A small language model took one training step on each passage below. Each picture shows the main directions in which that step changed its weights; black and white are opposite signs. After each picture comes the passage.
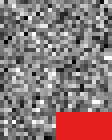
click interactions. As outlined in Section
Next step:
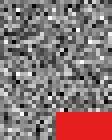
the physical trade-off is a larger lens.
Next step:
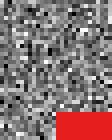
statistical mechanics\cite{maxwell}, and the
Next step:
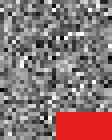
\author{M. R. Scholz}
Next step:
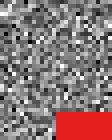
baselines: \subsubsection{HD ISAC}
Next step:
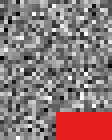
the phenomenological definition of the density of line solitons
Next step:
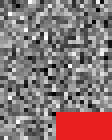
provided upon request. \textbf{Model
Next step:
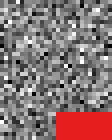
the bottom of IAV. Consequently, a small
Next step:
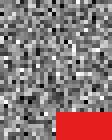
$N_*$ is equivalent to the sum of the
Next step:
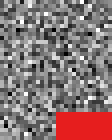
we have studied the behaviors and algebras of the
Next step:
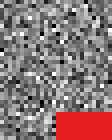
past light-cone, but directly measures evolution
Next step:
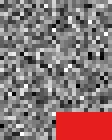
and $N_c = 3$ for quarks.
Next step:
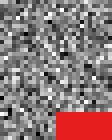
linearly proportional to $\Delta t$.
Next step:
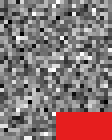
the universal form of the screened interaction
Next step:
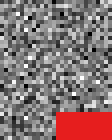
require a forward-deployment solver with explicit
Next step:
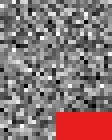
different cluster observables such as X-ray luminosity
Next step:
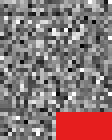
\citenamefont {Wixforth}}]{Kus2021}%
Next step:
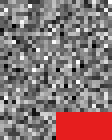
$m_{0}$ is the hyperbolic
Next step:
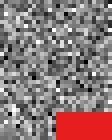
item, while the LLM recommender takes
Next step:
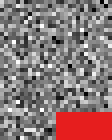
to contribute to that mission through data science
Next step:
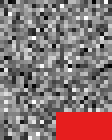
who used a joint model to predict
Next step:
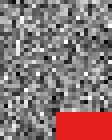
are equivalent to the off-diagonal elements of the
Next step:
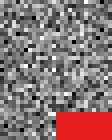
reduces to the vacuum Schwarzschild solution when
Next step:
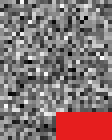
is the (symmetric) diffusion tensor. For
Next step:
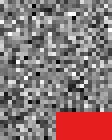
transmission attempts to enable accurate calculation of the
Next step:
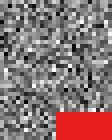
a blueshift with increased
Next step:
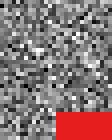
certain contexts, the Markov approximation fails
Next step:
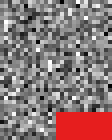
0$, this requires $\psi_u = 0$,
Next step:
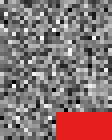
Some parameters will be defined by deep learning model based on
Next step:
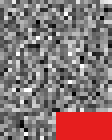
within the selected energy ranges, making it difficult
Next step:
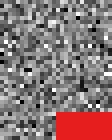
has been done for single sequences involving
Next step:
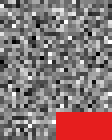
the case. One might be first tempted to
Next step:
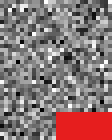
Inf. denotes the correct/incorrect response
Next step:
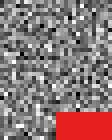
to be deviated from $2\omega_0$
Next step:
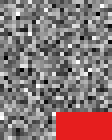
magnetic field strength $B$ and its angle $\psi$
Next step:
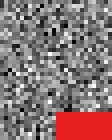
mine and it is expected that the water will contain
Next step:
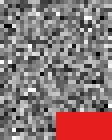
even high stratospheric turbulence.
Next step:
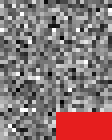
work, we assume instructional execution is a
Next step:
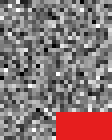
potentially infer false inhomogeneities were
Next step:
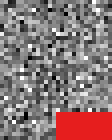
\(a\) denotes the dilaton coupling. We
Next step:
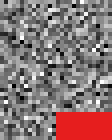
to moving to Oregon in 1981,
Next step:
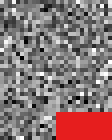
regions within 2 and 3 $\sigma$ for
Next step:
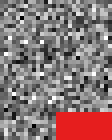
arising in the asymptotic analysis can be determined. In
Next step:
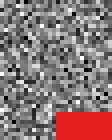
to a few discrete alternatives:
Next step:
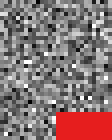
range, we have plotted the dispersion curve for different
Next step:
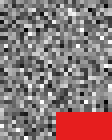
. \tag{1}$$ After sorting
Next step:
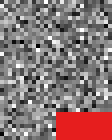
where $\nabla_\parallel,\nabla_\perp$
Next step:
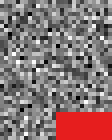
of a new survey of young and active M
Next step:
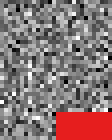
deprojection factors $1/{\rm
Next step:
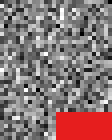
\newline \section{Phenomenological analysis of the
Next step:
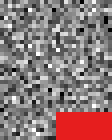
Applied Physics, National Defence
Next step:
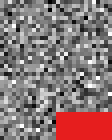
a novel modular framework incorporating Local
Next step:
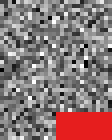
ratio of testing to total time in our method.}
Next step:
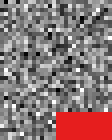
this figure that at some finite values of $L$ which
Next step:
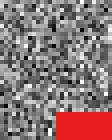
massive disc is absence. After the formation of
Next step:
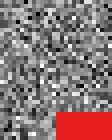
sample plane using an electromagnet ($B
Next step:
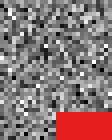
am_q)$ quark mass correction to the renormalization
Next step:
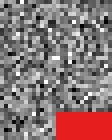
is known to be very important in describing
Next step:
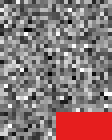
a similarity, we see that for both model the
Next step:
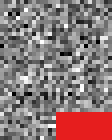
magnetization. It can be killed by
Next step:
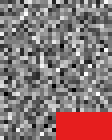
as each ``parent'' vector of observations gets
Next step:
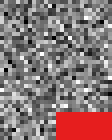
some latent heat, which implies that the phase transition
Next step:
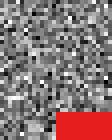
the 1-second peak flux as $11.6
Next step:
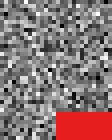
parameters we have used these uncertainty weighted averages and
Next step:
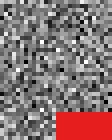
provide a possibility to explain dark matter, and also to
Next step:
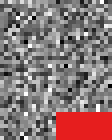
separable using CHA. However, note that during
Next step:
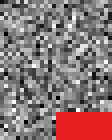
phase $\delta_{MNS}$ is predicted as
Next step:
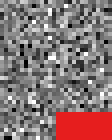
correspondence between MLWF $\left|{\cal
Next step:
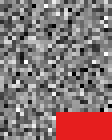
and mass of the particles. The hadron
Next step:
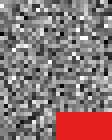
focused there on the behavior of a lattice gas
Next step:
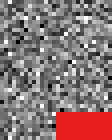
Fractional-Order Operators.
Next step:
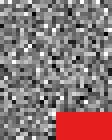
apparent agreements of UV and \ha\
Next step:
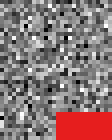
use of standard measure theoretic techniques. The approach to
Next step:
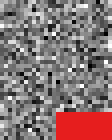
University, Hamilton, New York,
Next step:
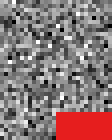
volume element, that the cluster gas temperature was about the same
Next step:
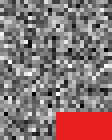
models that predicts a sparse signal harmonic space
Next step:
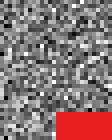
pion valence LFWF
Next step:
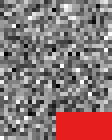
c_{k\alpha \sigma} ^\dagger
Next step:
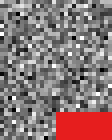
overhead of transmitting DDos, a
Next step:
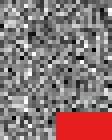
pairs of doubly degenerate chiral QHE
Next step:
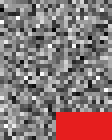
current position of \lupus{}, %which is
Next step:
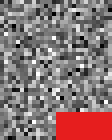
parameter $\eta$ is presumed to be large
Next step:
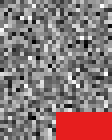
along its $a$ and $b$
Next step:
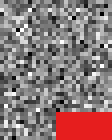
acquire in the presence of antenna
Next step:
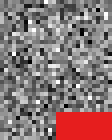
understand the feature of FPGA memory access,
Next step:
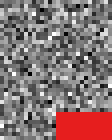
## 3. Results and Discussion:
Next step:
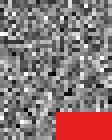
+ 19.7$). Also here the agreement between the
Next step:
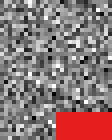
$\times $ U(1). In a suitable
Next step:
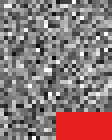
with a classification tree algorithm to establish
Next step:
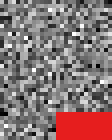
that best reproduces the measurements in the solar
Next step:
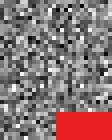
phonons. Hence, we should look at
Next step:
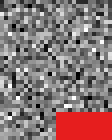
admits the eigenbasis expansion
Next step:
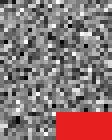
behavior of the scale factor shows that the universe
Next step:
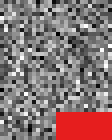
$B$, a state $\rho$, and an entanglement
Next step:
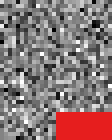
of $C_7^\mathrm{eff}$
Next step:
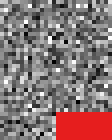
MLP baseline on WEB30K in
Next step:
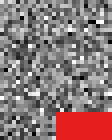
thought of as a multiple contour integral, according to
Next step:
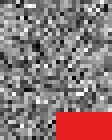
energy fluid. Such result is already known from other
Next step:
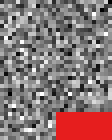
of the dimensionless couplings and their running.
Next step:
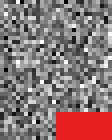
the potential formulation} We reconsider the source
